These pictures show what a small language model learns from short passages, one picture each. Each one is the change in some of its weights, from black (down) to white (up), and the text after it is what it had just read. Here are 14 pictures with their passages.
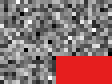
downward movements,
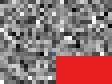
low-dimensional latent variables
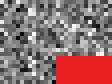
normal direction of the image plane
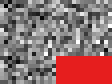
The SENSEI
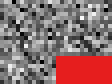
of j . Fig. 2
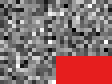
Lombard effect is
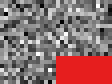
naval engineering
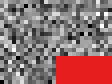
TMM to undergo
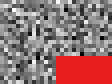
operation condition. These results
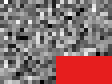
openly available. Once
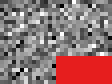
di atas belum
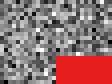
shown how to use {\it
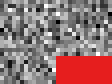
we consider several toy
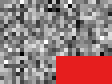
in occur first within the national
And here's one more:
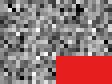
and the presence of the
